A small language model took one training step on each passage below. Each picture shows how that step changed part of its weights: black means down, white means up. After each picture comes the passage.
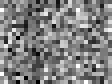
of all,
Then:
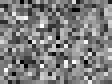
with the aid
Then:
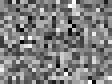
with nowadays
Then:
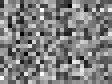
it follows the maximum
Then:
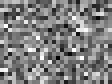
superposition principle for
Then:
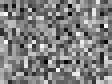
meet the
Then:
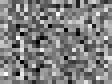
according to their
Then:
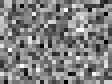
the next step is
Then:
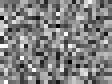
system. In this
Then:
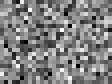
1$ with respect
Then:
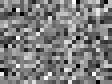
most one edge and
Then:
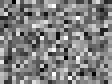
the pump
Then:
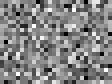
data; we found
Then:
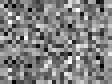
set of periodic
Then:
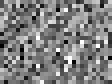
the device above
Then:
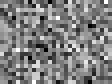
depletion region
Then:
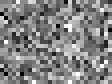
\> left and
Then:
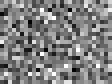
then pasting
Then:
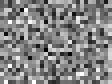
set complex in each
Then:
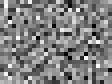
Once he
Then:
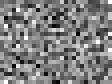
negation appears
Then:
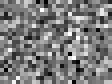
function of ${\sqrt
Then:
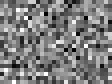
reactivity and
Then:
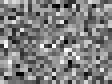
nucleons in the
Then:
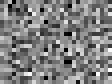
particles but
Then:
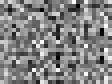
for offline
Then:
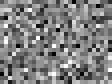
theory we develop here
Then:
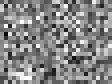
as to get the
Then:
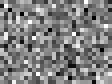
Attempts to
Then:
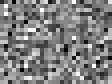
compatibility condition
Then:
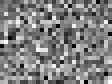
mask constraint
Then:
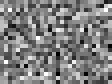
any steps through
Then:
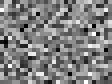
which there exist
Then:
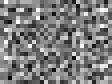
that invert the
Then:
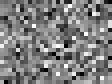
{\em every}
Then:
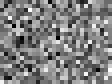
in Track
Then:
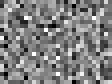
\textrm{ if
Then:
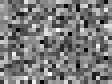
density due to addition
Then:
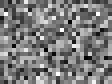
enumerative invariant
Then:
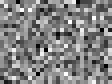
or dark
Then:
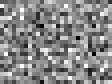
this step.
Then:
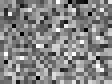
as possible, we
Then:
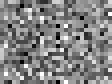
the sample than high
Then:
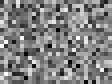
the order of these
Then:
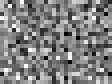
this symmetry are
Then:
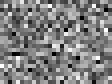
type} of
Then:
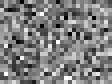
moving in the
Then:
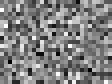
every domain. The
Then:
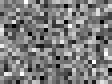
axes are in
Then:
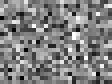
matrix $A$
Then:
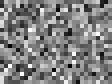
the circular
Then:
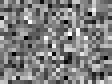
statistics of random
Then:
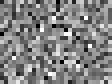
on reductive
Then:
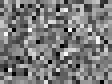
the link variables which
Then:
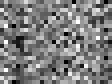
nonlinear terms in the
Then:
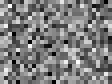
follow from the
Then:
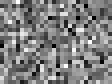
the DOR
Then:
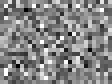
between the predicted
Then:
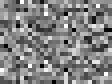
formulas with
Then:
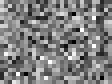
are shown in Table
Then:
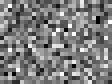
is still a
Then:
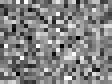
same line as in
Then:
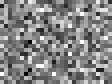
(d) The
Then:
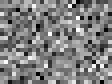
where $\pm
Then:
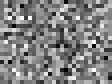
affect whether
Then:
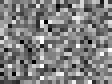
or adaptive
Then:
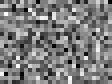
X$ and
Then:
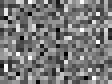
\from E
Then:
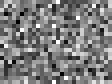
in unmarked
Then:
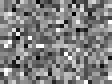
analysis, and in
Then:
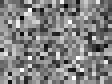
will be one end
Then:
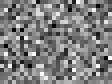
$$ where the first
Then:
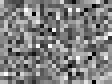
interesting to discuss some
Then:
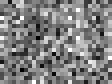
of all 19.
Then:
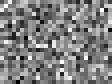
$\eta$ and
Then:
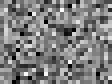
but it is
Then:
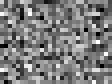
following conjecture is
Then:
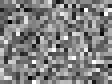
the HNL
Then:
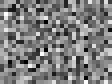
orbits and their
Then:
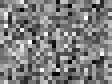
In this study,
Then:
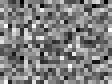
discuss the nature
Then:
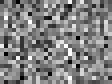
s$ by
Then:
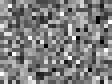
is given by
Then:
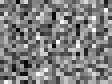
stressed in
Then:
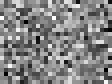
non-negative real
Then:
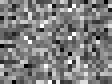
significant main effect of
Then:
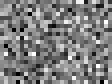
$$ for all
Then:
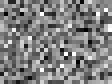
low temperatures,
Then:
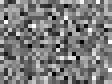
| Frac |
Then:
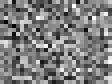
safer and
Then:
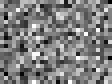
y \leq
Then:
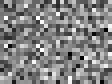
to experimental time
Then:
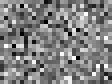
has a much smaller
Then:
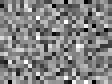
need to minimize
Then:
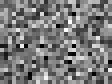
cost. Theoretical
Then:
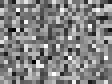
stationary random
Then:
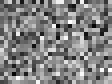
the visible
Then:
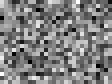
binaries are
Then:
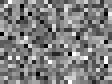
\par \vskip
